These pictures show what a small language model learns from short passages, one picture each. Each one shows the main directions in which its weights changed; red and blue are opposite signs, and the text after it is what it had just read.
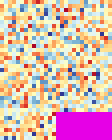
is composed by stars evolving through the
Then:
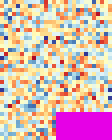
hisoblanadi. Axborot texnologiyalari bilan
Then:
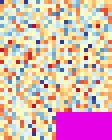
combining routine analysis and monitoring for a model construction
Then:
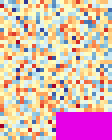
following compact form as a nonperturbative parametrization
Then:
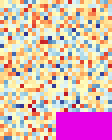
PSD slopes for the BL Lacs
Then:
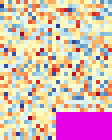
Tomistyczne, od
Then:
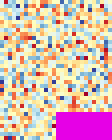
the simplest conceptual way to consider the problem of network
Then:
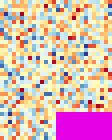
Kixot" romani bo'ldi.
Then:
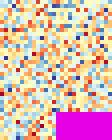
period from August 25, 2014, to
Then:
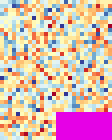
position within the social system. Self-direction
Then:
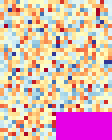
on Belt Conveyors -Does it
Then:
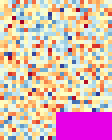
about general and medical history of the patient plus the patients'
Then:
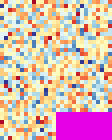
carpet Bebafam ghali
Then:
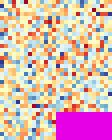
ml by deionized distilled water. The
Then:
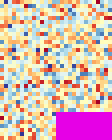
separados apenas por móveis, o que dá
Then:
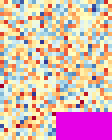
incendios ofrece una solución a la
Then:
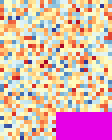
dual problem is a nondifferentiable
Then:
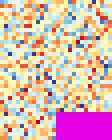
reduction of state vector'. The IRSM is
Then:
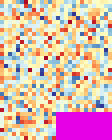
resulting framework was utilized to assess the patient's needs in
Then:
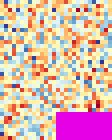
The figures show that both distributions of the density and density
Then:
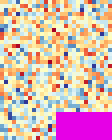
impedance of an isolated CPW line,
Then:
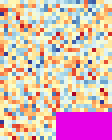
Regulatory Framework” overview, the
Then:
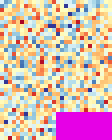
que, nas sociedades antigas,
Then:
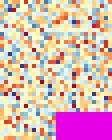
absolute difference between electric potentials calculated by the two
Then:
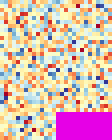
that only the really wanted information is
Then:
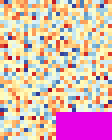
Regarding the introduction of programmes to enhance digital
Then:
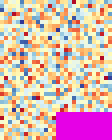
O desenvolvimento profissional é, para Pacheco e
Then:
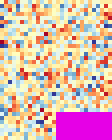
immunology of polycystic ovarian
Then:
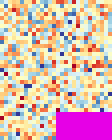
из долговременной памяти
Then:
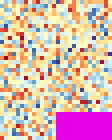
original project. The pull request is analyzed
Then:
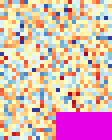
1. Variation of antibiotic MIC values
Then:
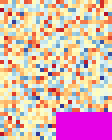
ensino superior: condições e exigências.
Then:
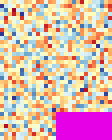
simulation timeframe. Whereas the toxic
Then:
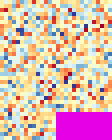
«майно» в ст. 1
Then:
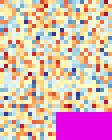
educational systems. Conclusion: The study concludes that while
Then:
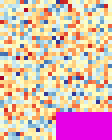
power $P$ and the same focusing area
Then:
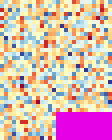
José Furtado, nos informa sobre os
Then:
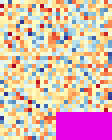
în afara relațiilor sociale.
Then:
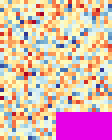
Pre-textos. - Foucault,
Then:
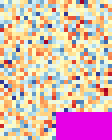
this effect was expected to be more pronounced with
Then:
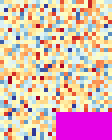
particularly relevant for CrO$_2$-based
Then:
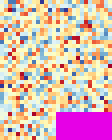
this point the cryostat can be opened.
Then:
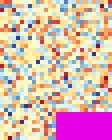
the U.S. Department of Energy, the
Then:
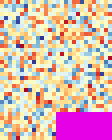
number of friends does not seem to affect the
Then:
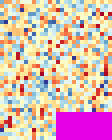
these particles such that the contribution from recent or nearby sources
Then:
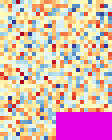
композиторов XX-XXI
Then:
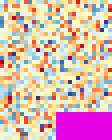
text [...] embodies the normative and
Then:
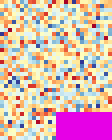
кількісно значно
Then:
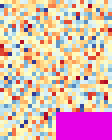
it is 3 + 5 = 8 feet
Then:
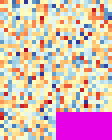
be sent with a request for explicit acknowledge.
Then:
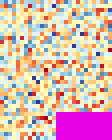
2-dimensional data array into a quad-tree
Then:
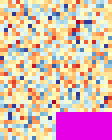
temperature-dependent resistivity, suggesting a
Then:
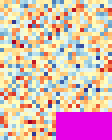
Laranja). Gráfico diário -
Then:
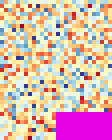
etakchi yapon elektron
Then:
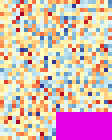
are tailored to the characteristics of MI-EEG
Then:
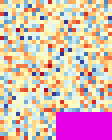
ushbu tadqiqotning asosiy maqsadi
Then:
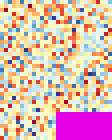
maqsadlari sari dadil va
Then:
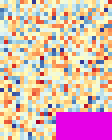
последним докладом
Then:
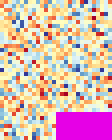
both cases. Next, as we gradually decrease the
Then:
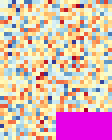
the tested properties based on the results of the experiments. There
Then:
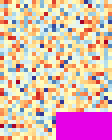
в стабилизации песчаных
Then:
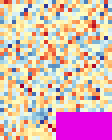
\subsection{The 2PN metric of light-ray
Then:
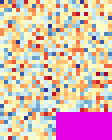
service provider. It was found from the literature review that
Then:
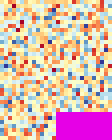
real yet inherently incomplete. While classical
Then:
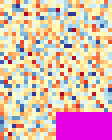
falokatlar, avariya va
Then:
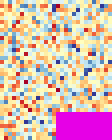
manipulación experimental, pero en ambientes que
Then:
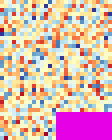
التي تشكل خطراً مباشراً
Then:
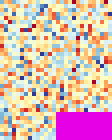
chumolilardan halos bo'lish
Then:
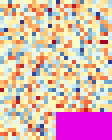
LGEEPA. Cuando la Ley
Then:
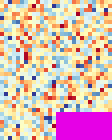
of Authors Dr. Ranjan Baruah
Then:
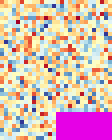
ko'plab insonlarni ish bilan
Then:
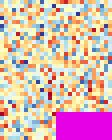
temperature was between approximately 48–90 °C.
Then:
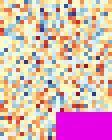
pattern can be observed, with high intensity spots along the
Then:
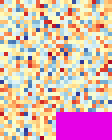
ole kannattavaa eikä
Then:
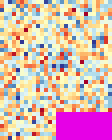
place in the sportspeople in the box
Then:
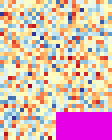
KORPUSINI YARATISHDA
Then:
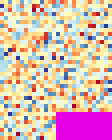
shu mavzuga tegishli
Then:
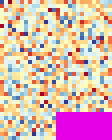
procesy, ktoré nad nimi
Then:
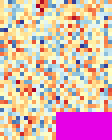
A polifarmácia descreve a situação
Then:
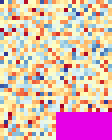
research lies. Although a normative legal framework
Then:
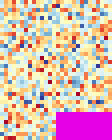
group of companies. As part of the
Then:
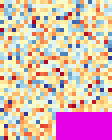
FOUNDATIONS OF USING IT
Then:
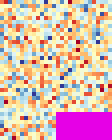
Elaborada por los autores En la figura 5
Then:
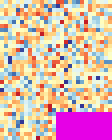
TABELA 1. NÚMERO
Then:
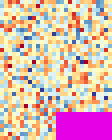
conflicts arose or recorded upon the onset of
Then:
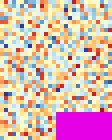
a very high barrier for both cases. On the other
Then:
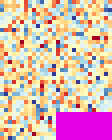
research situation quite quickly, stick to
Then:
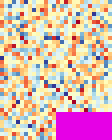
vision server in the testbed.
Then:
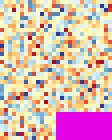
14 May 2021). Student Issue Contribution
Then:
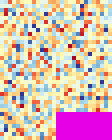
systems, obtaining that distribution is a more complicated
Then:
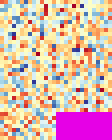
than the language, therefore, reading is done for general
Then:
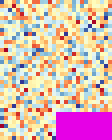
different from original text. As an example, we can discuss
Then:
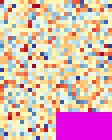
are difficult to model in gyrokinetic simulation,
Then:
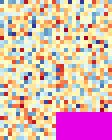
dynamically balanced, their median planes are always
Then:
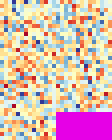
shows a relatively modest increase in magnitude with time (model
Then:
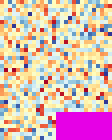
to selected resource. Heterogeneous Earliest
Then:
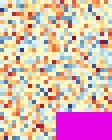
hati, dan penuh hormat.
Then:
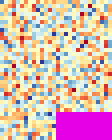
in their own words. This encourages the SRL
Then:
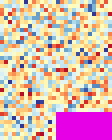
annual study period. Discriminant
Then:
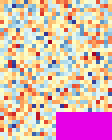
the next five years? - Is there a difficulty with
